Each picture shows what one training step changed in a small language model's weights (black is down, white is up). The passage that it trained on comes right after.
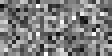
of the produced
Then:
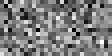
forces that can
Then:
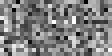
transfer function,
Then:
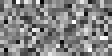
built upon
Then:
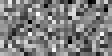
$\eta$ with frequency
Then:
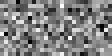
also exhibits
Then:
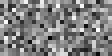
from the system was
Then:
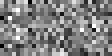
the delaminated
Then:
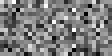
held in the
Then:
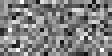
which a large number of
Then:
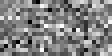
is a common
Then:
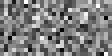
dynamics on an
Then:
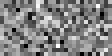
avoided crossing
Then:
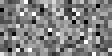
least the evolution
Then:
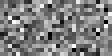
dependence of the
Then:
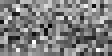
who lay down
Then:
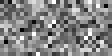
specific relevance is
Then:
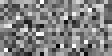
and the formation of
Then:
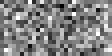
observables (as
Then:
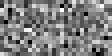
was selected to
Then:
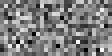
a magnetic field.
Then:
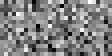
in Nutrient
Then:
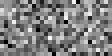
more versatile
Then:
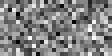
see clearly that
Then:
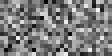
aim to reduce
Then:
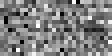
Thus we find that
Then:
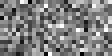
is recorded with
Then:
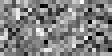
ranged from
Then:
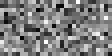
adequacy of two
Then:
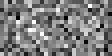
specific expertise in
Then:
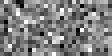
LOVE A
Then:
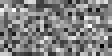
a console
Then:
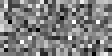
out very differently from
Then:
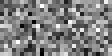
means at the
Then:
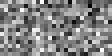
groups: one used
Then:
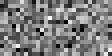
details of the
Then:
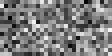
a study to assess the
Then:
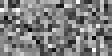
various types of
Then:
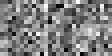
in implementation of
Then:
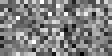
over the past two
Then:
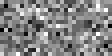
could be improved for
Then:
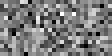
confined with a
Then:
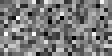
of \hri\
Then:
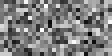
the situation is
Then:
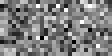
of the curve under
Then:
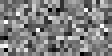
reconstructed in
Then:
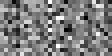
explored in that
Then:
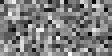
for farming
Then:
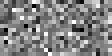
methodology follows
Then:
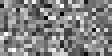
the multipole spin
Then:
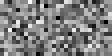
Overall, the
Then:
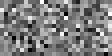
terms with MEG
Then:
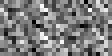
we have to compute
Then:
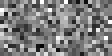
this paper, the analysis
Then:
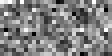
hot halo
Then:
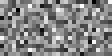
very detailed modeling
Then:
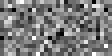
for reasons of
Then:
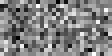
of factorizing
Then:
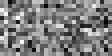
Passing to the
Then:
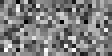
step in laying
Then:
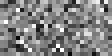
two acceptable
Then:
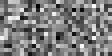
of distributions}
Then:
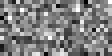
the fugacity
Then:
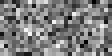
ascetics in the
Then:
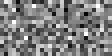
to experts which
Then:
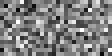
field loss,
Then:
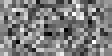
that even terrible
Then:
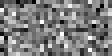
\tau \geq
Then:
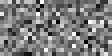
which the sun
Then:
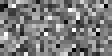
after the end of the
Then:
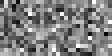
phase as disorder is
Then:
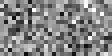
expectations about the
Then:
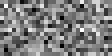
! Fearful
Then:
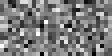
by investigating
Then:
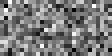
of sample A and B
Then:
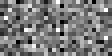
Whether the
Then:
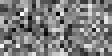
the same as that shown
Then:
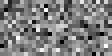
the z component
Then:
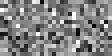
of sentence after
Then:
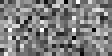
(in short,
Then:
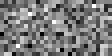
of a total of
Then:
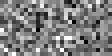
These impacts,
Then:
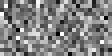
observed outcome
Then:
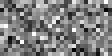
is related to the
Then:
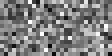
greatest risks
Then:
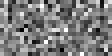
to 3D models using
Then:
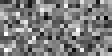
fascia and
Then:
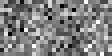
Effects on
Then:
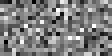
i \leq
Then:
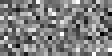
Fermi gas
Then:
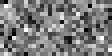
another in
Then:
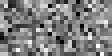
through continuous
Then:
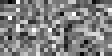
tool consists
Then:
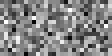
quark operator.
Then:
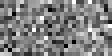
a clear specification
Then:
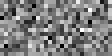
A Model with
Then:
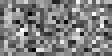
other, and even
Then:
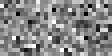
it is frequently
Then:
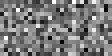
120 min for different
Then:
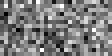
boundary edge
